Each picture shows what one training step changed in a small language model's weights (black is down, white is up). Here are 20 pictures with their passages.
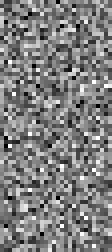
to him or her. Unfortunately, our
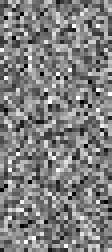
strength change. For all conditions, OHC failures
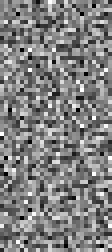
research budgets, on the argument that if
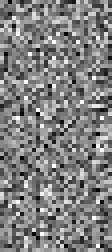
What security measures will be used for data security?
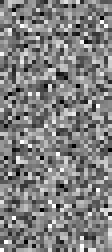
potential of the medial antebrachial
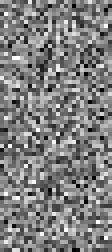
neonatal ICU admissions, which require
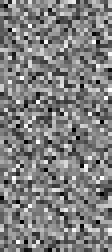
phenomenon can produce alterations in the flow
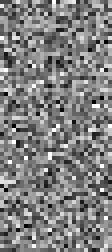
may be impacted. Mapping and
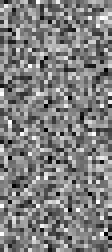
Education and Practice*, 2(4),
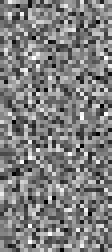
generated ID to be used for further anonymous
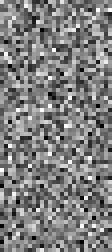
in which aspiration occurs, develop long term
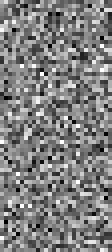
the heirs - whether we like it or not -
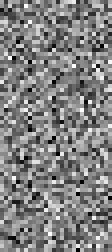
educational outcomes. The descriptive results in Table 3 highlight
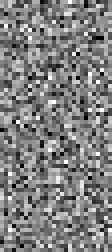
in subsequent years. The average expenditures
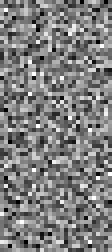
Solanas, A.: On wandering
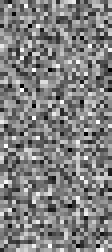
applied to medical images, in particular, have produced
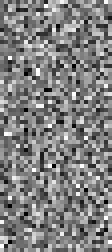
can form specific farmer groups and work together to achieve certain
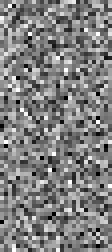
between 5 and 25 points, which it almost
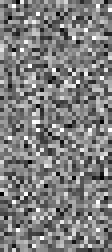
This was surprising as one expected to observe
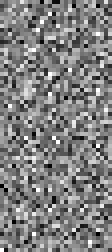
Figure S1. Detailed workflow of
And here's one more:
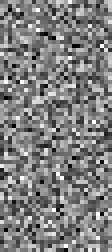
the actuator dynamics. Moreover, this work provides
